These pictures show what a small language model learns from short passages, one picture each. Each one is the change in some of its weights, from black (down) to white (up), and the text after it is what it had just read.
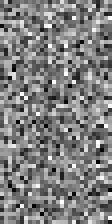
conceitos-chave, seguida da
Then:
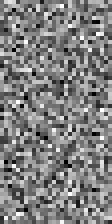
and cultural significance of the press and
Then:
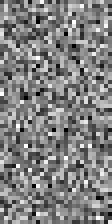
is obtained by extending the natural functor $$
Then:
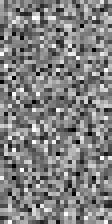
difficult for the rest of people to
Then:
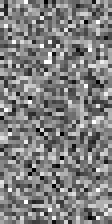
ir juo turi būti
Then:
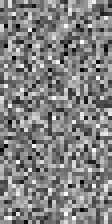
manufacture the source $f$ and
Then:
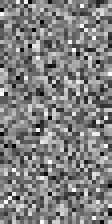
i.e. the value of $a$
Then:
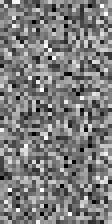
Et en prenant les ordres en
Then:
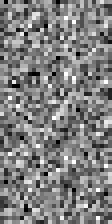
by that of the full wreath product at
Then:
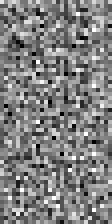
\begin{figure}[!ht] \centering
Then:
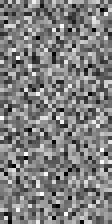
соглашение о выборе
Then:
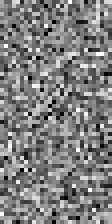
can eliminate those terms \\ We want
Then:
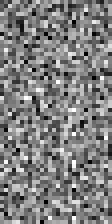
by this choice. For the time being we state
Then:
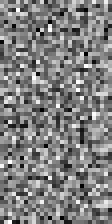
wall. \begin{exm}
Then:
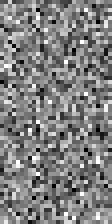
denote the graph induced on $V'$ by
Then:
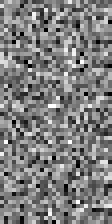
vertices, with the ordered subgraph relation and
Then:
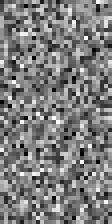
constraint on the respective dimensionless coupling constant is
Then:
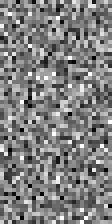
Não Identificada*, que
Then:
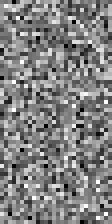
\eeq Since H is a strictly increase function,
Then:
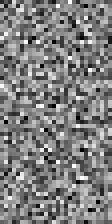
\end{itemize} \end{definition}
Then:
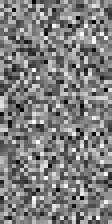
Fig.2. As in the case of the
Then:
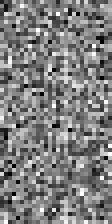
comparing a BHB spectrum with the
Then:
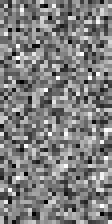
proportions. Currently,
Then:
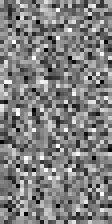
та давлат қаторидан ўрин
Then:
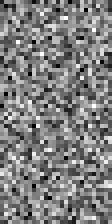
the right hand side of \eqref{str}
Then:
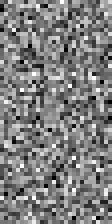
with reference coordinates $\xi$ on the child
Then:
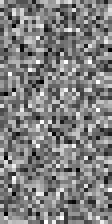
para buscar informações, interagir em
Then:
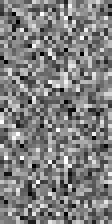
cyclic group is a Stein manifold
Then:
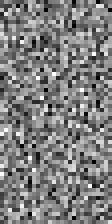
Z$ as an induction of $\Lambda_0
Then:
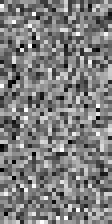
ideal $M \subset R$. Indeed, we
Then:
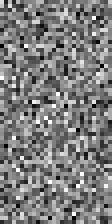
source (N = 3). For sources with >
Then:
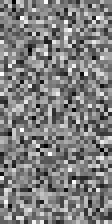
experiments; (B) Investigate the
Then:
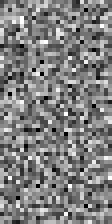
5'te görüldüğü
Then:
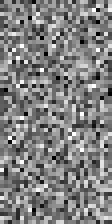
The range of $s$ within which one can
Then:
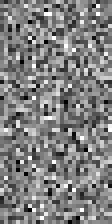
If $X$ has a distribution function of the
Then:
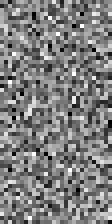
\}$; $\displaystyle \Delta_{X} =
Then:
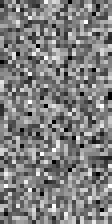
the global bounds \begin{align*} &
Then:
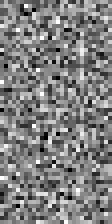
emas, lekin insonning
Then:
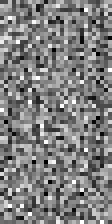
}$$ for $\vert \mbox{\bi
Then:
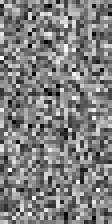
some non empty dense open subset $U$
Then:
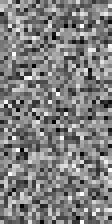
changes, the cold observer prepares
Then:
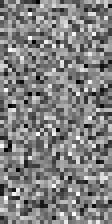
wertvolle Werkzeuge im
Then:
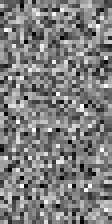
identidad negada porque no representa
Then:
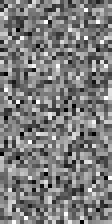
prominently the ratio of shear viscosity
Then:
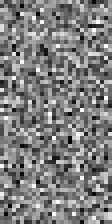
memahami maksud, makna
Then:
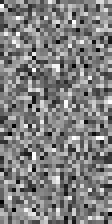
function by weighted delta functions in
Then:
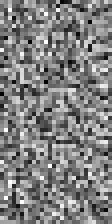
– taqirli sho'rhok va
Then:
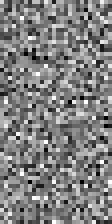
Lucas Flores en esta villa
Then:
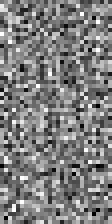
realizable number, we implement a simple,
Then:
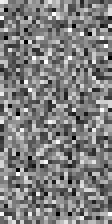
the known solution of \cite{bre}. On
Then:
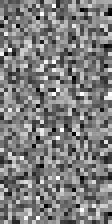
data points by \begin{equation}
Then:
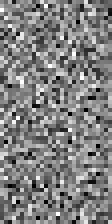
\end{eqnarray} In the table of
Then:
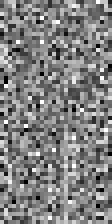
are kept apart from each other by a
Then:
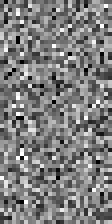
поліція має підтримувати
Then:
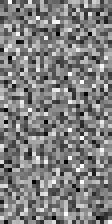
0 \text{ and } \lim_{t
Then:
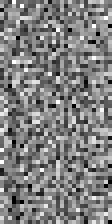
\label{4} \ee which is equivalent
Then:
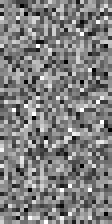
yang ia riwayatkan dengan
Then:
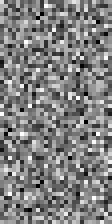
< 5% Start Rate**
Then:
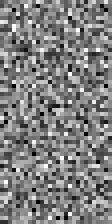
N.C. Phillips, A
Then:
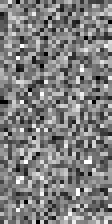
this method, the steady-state operating point
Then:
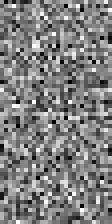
index is known to be independent of $p$.
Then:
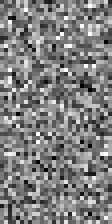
de la filosofía -
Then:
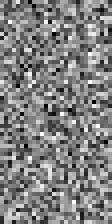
Attribute and the Efficient Information
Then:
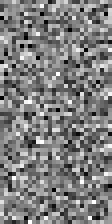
Superior, establece como meta
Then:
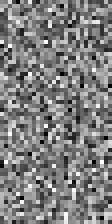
specialists and the role of innovative
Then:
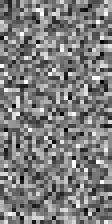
associated with the Eliki fault segment
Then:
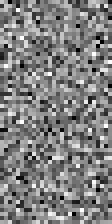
le città di Padova ed
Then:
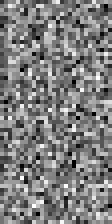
using the means of simulation modelling,
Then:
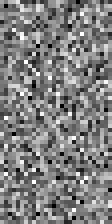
between cluster mass and half-light radius.
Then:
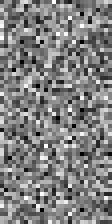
tashqari bolalarda turli
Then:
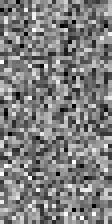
binary interaction model with an instrument with a sensitivity
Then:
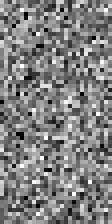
been developed over the last twenty years.
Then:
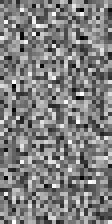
\end{lemma} \begin{proof}
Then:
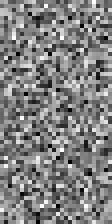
Resultados que se contraponen con los
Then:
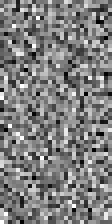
throughout the filaments despite being
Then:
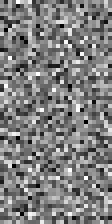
кунлари, ўқув
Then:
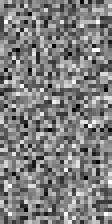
a key issue, and that this module is
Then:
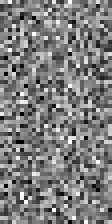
экономическое образование. 2
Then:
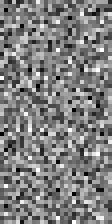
0\;, \qquad \qquad \qquad
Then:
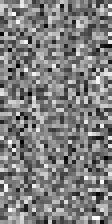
we select a class of models via the
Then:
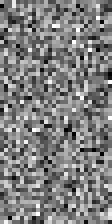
trajectories.--- } The setup we focus on
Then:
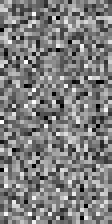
unknown parameters. In particular, we show that when
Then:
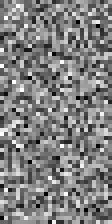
"Qanoat", "chidam",
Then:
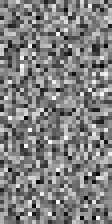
has ramification index $1$. Thus the
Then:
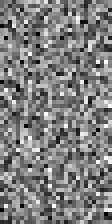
readaptações funcionais e
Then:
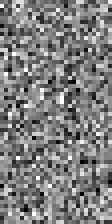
of different soft attributes. This should,
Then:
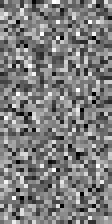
на интересы частных
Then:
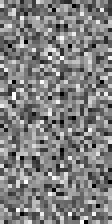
mais tempo para sua estruturação de
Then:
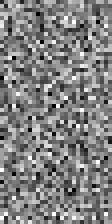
$\partial M$ and suitable boundary conditions
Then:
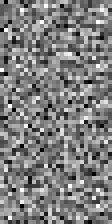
ativismo judicial, ao mesmo
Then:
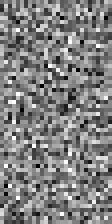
the Bloch-Kato conjecture is
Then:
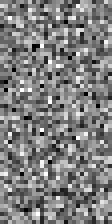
for both facets, thus affecting the
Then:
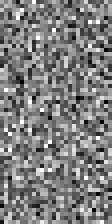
elliptically distributed data.* We refer the
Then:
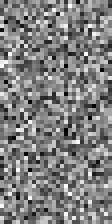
a homeomorphism. The family of
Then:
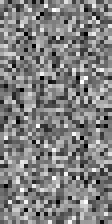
а від ефективності їх використання
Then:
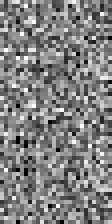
ТА РЕМОНТ
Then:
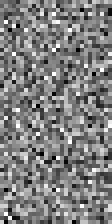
mild flow formulas: \begin{equation*}
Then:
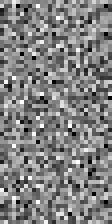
Canada M5S 2E4}
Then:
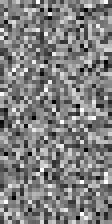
Down demanda un enfoque
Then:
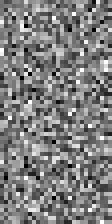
pedagogika nazariyasi va
